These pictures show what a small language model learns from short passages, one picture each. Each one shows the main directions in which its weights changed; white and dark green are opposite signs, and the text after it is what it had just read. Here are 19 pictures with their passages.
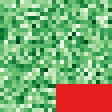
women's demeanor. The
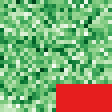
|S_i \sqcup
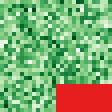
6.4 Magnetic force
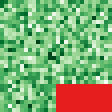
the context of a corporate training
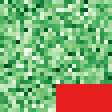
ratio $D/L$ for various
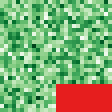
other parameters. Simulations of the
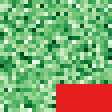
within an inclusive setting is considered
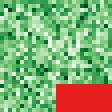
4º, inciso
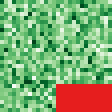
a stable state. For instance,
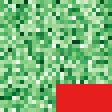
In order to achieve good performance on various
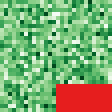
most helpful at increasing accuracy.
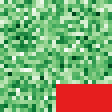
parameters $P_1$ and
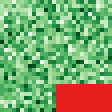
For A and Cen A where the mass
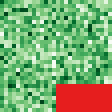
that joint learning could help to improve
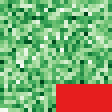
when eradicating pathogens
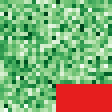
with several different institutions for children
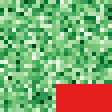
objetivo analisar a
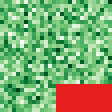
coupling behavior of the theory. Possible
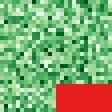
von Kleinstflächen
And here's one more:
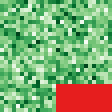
one of the random repertoires,
